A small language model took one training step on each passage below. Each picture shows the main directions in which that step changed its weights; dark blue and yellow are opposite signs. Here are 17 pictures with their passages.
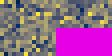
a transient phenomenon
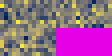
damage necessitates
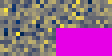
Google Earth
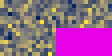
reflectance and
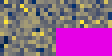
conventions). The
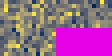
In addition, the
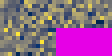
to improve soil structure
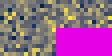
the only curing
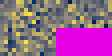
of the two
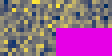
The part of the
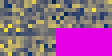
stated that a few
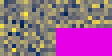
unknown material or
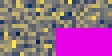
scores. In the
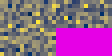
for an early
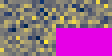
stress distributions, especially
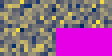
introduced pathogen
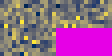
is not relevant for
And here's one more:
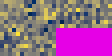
grids. The
